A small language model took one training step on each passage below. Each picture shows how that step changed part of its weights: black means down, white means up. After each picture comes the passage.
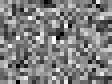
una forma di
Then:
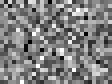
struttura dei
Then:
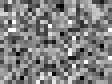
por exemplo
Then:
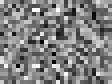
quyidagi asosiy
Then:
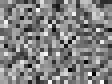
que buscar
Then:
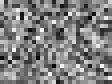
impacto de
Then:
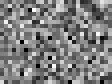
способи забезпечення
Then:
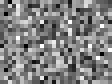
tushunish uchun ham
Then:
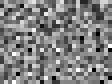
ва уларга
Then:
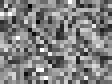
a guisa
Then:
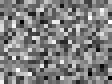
qaysi turini
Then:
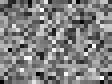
system; organization
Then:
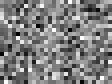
can offer their
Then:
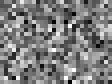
Documentos da
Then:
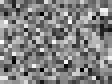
uni realizatsiya
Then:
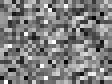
Z. Management
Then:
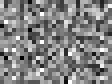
da área de
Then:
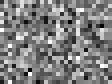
soni va
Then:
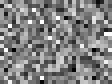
ishlash va
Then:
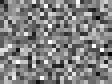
Hoje em
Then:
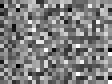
V mlako
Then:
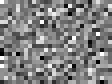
bir bilgi
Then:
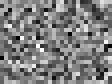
і тоді
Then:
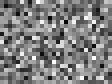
языков является
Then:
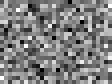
de Fato,
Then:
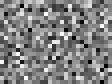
и другие
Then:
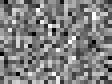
con respecto a
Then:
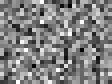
эти явления как
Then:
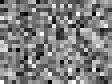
of interactive
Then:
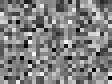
of educational
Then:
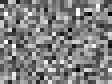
Ook in het
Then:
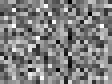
nella versione
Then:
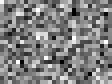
texts generated
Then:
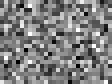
Ер ости
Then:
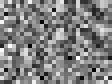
Eltern und
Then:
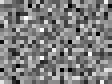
le rompo
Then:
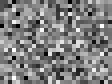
profissional da
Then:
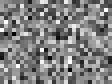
tipo de
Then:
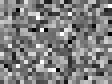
la moitié
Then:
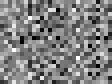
tarde, y
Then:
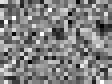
has been
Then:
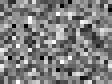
keladi, bu
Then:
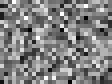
as limitações
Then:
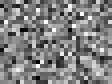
che non a caso
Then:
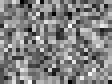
as empresas
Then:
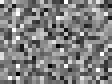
власності та права
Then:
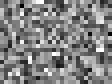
команды и
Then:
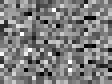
haja o
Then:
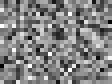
que há
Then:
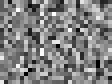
– yilda
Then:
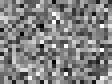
system of education and
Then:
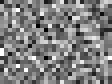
Portail de
